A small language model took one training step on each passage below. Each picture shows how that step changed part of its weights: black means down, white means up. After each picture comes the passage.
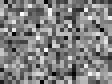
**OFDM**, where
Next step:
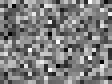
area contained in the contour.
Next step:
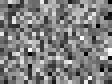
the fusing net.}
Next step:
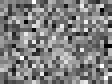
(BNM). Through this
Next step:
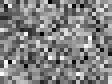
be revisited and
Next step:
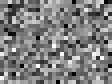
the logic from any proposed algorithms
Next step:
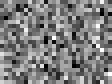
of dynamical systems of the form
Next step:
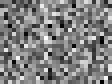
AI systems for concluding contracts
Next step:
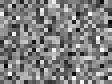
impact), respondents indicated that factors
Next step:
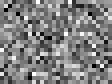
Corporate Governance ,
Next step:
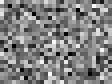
SPSS or ther appropriate
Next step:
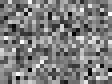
of the Lagrangian {\em
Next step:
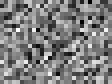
of informed consent
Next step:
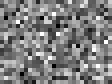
resource-efficient solutions for data
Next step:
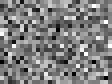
give the organization its distinctive
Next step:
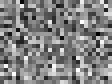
th day 4 th day 8
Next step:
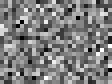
if the expected frequency is less than 5
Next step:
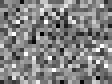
cost-effective fixed-wing
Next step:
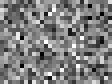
Nobili College,
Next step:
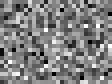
of the line), then we do not
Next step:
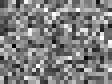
function of their invariant mass,
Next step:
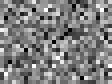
searching on a weighted
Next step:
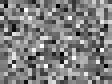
have demonstrated that hernias
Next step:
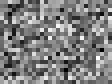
the development of the halal industry in
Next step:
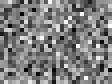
important that the states in question be
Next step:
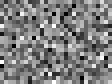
method, we find four independent
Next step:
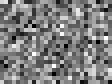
(less than 1% compared to
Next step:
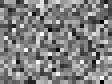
lecture notes of
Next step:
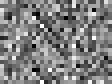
Circumscription of
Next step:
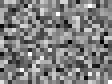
phase transitions to occur when the
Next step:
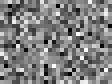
the modulation of the GWs
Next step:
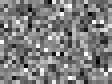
$f=4$ achieves good
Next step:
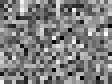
After transmission, the output field
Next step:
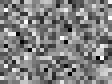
level is not affected by the magnetic
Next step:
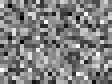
solutions to the Ricatti equations
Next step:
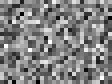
all charmonium states below the
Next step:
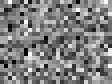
important to stress that the observation of
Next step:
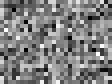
But of course, the study
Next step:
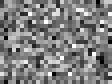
operator which includes an action of complex
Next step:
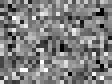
to further bring their plans into
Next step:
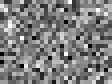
cinnamon and
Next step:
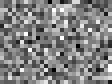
d^3 x dt \nonumber
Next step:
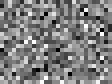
dimensionality of the composite
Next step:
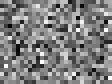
as us), we forced our
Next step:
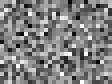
The electron balance equation
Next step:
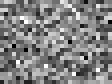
lot of advantages compared to
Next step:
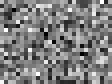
with a person under the age of
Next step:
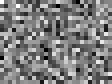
proven but these conditions make them
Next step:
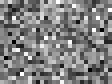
the market that have been proven to
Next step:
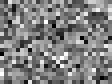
order to obtain the most reliable data
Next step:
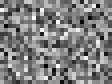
and deformed states was done by
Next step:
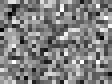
the excited area. Therefore, the
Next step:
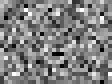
Based on these KPIs, the
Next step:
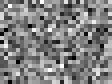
both $D_{x}$ and
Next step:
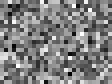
the transcripts of the
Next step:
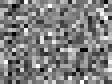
decreased from 77.8%
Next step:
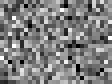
Additionally, their storage capacity
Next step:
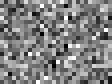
La méthodologie
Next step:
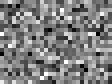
the CH G-band at
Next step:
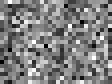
the same rate for the decay $B
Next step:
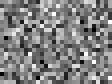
numerous technological advantages for many
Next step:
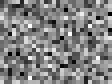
grain size statistical parameters and
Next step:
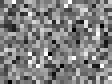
mass and radius in unit of ${\rm
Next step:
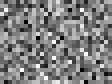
(1). This assertion to
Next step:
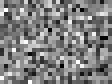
1. The compliance –
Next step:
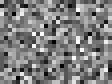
Test for Coefficients
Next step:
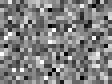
were all built on the assumption
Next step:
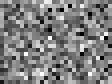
EUCLID University, especially the
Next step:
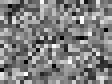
the beginning, actively
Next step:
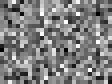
caregivers, whose behavior
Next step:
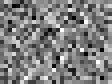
denote as $G$.
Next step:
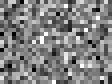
very specific environmental characteristics which reflected in
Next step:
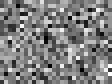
involving a photon and a strange
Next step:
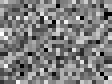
series of examples and
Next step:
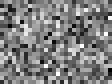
to implicit physical model,
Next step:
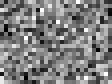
and execution times consistently under
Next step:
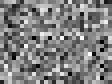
near the dips, we selected
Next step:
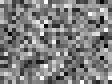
OF BIBLICAL
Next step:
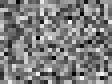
affordable, and sustainable food
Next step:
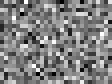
gear restrictions alone may be
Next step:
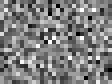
\R})$ which we will call
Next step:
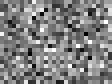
so that each hedgehog
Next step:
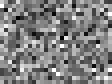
, cohort study*.
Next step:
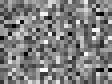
in recent years. The implementation of
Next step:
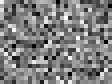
Office of the European
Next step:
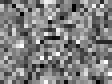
of peptides represented
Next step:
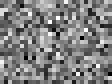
relation between knowledge and demographical data
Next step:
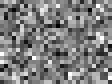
photometric surveys, such as
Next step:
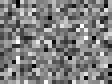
[Ref] Publishing Year
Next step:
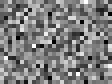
of a solution. %%
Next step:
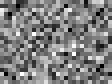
Packaging, Product
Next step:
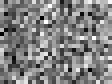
optimal and acts as an element
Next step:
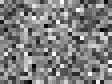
in the EPES approach} The
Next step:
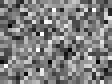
strings, or any other data,
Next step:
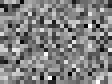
point on the grid, the
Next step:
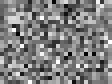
the entirety of infinitely
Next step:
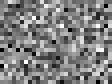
a reference mask. The reference masks
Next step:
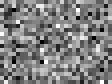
with short growing seasons
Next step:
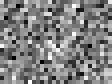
2} for polarized emission. In
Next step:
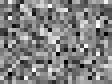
ethanol 8:2
